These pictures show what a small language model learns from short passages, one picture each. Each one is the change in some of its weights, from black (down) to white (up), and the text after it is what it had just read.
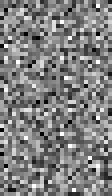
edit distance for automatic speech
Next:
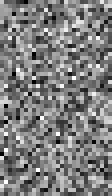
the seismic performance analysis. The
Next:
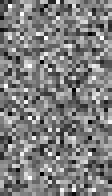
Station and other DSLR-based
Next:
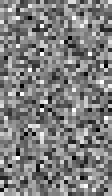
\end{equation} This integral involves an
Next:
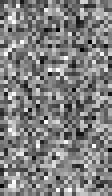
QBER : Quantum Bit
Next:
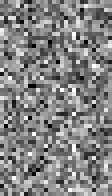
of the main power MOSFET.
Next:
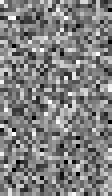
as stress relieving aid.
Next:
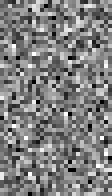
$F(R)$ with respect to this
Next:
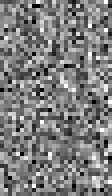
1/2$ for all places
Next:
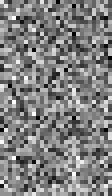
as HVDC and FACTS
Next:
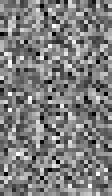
n'insistent pas sur le fait
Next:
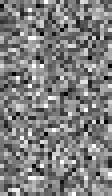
financial institutions should set some simple ways and
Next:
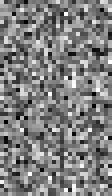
the study finds that a high level of
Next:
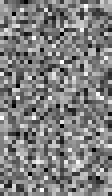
the area of interest and will be always determined
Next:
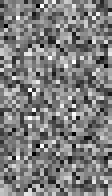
static DPL logic
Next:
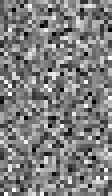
are sometimes not explicitly considered in safety analysis of
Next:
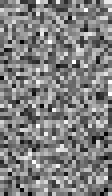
variable parts of posterior cerebral
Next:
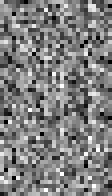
the testing system in our educational institutions.
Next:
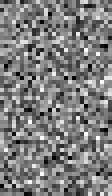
The magnitude of zeta potential indicates the
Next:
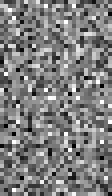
of vertices of $\Gamma_{\overline F}$.
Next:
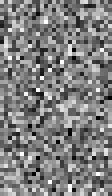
example Masry (1996).
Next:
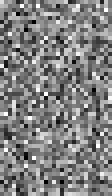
intra- and surrounding
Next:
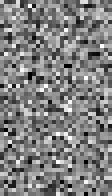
Details on data analysis We conducted the
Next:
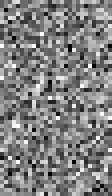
that mode $j$ of the fault
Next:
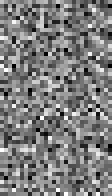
paradoxical in the findings of this
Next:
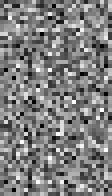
some coefficients $\al$, $\beta$,
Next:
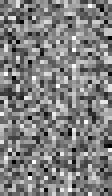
of morbidity and mortality. Aims
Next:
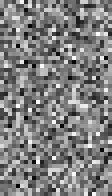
*AMS 2000 subject classifications.*
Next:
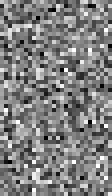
for the term $A_2$, a
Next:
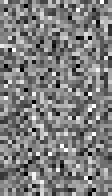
4 — Minimization of basal
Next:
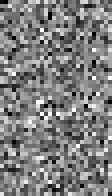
These components intersect each other as
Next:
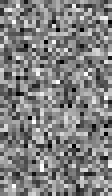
H$ is a closed set with respect to
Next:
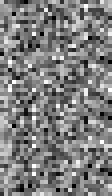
the quality of the solution to the forward
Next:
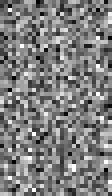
improvement of service delivery mechanisms. While traditional education
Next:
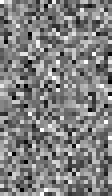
step based on the roadmap of the
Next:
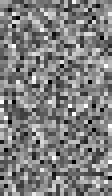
with repetitions allowed. For an integer
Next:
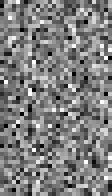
over all possible vectors $\textbf{v}$,
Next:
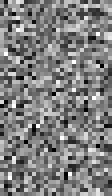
(primary and final) of the
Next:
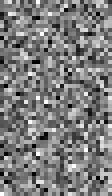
However, foreign courts and investigators are
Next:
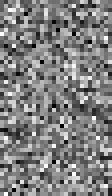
H_{OTMT} Average pump
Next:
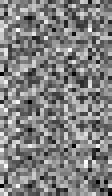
\beta) \le \max \{
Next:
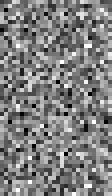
that academic entrepreneurial intention is strongly
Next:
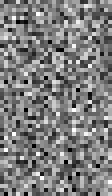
a carnival. Carnival or
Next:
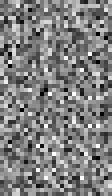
of thought[3,1].
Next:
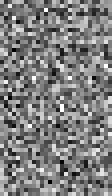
and (B) reverse reads.
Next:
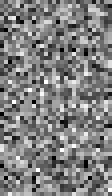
of personal protection equipment (PPE), first
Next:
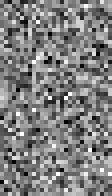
such that the action of $h$ on
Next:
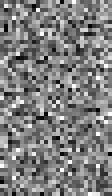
phospholipase is defined as the
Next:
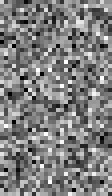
the buck converter output current in
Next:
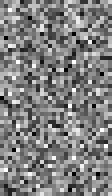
\cite{Fal-book}) that
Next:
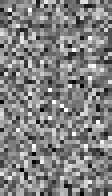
memory pages where the necessary arrays are
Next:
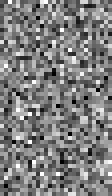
increases since at each decision point, the optimization
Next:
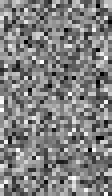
I.e. let $A =
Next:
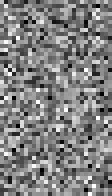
an inducer [53] in another
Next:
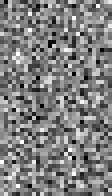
integral inequality gives, \begin{align*}
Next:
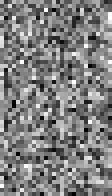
and communication, present significant challenges for most
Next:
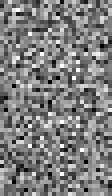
construct dendrogram using the
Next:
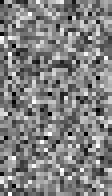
sometimes they are unfamiliar with.
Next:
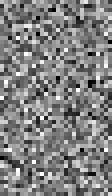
for Maxwell's problem}
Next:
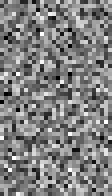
order. According to Ohagwa
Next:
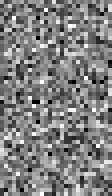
and absence of characteristic bands of
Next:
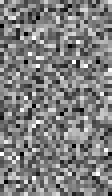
to not only preserve the embodied
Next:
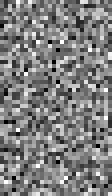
solid waste segregation in
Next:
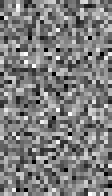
August he was supported by the Head
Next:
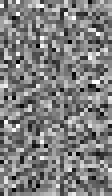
easy to verify: we % begin with
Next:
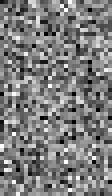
$$ can be decomposed into a direct product
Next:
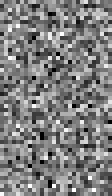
democratic principles." This indicator is evaluated
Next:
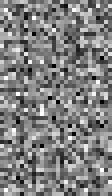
new algorithm with local tuning working with
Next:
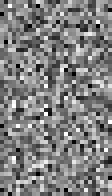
we present deals with sections of small
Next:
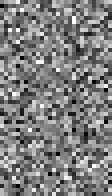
% \bibitem{Kas95}
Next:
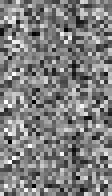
A CROSS SECTIONAL
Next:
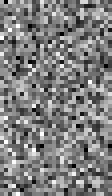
effect, when an external field is applied.
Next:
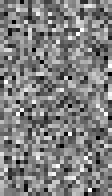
$\vf$ is a polynomial of positive degree
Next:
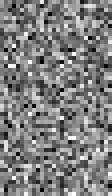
be an effective strategy for utilizing
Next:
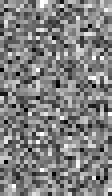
only able to select objects with an observed
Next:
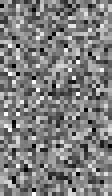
barrier on the channel whether
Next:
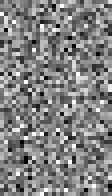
solution of a DOFDE is possibly
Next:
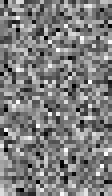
(M6)* Dissemination level
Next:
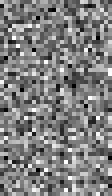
for a varying term of years (30 in
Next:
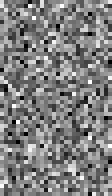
is 0.5. The other factors show
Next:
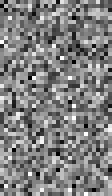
available power from PV arrays. They
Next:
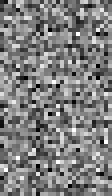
Studies by Cieslak et
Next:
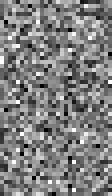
\subsubsection{{On stabilization parameter
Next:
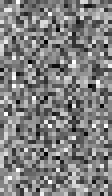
M. Voong and R.
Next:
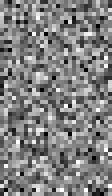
transitive graph of polynomial volume growth is a nilpotent
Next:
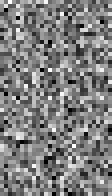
SoCs testing wherein the test vectors required
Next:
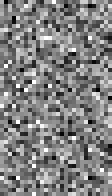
significant impact on the emotional expression in
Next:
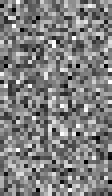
on ``general type" is essential, since
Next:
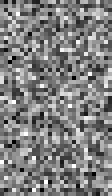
protections with sustainable development objectives. The
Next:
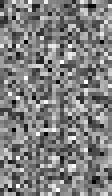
owned businesses is crucial to business
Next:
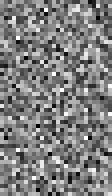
were further dried using sun and
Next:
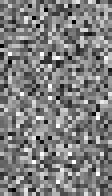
ligamentous apparatus
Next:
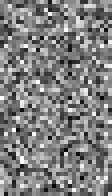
which attacks the immune system.
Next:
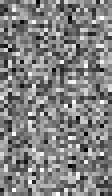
data is clipped and a linear
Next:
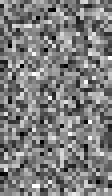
for human health and its consumption may lead to
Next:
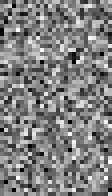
reductive group defined over $\kk$, and
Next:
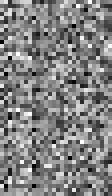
expectations, career or future career,
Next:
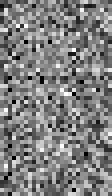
teacher-centred environment,
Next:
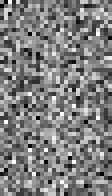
altruism and tolerance is
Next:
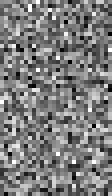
of GDP Inflation 2.6%
